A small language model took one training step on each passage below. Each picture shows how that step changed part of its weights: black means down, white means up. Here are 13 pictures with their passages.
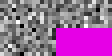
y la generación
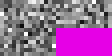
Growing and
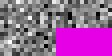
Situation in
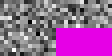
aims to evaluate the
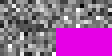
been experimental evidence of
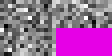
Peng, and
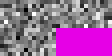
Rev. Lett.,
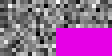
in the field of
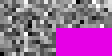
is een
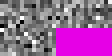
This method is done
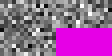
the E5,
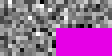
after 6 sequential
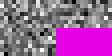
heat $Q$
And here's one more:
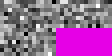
основі аналізу
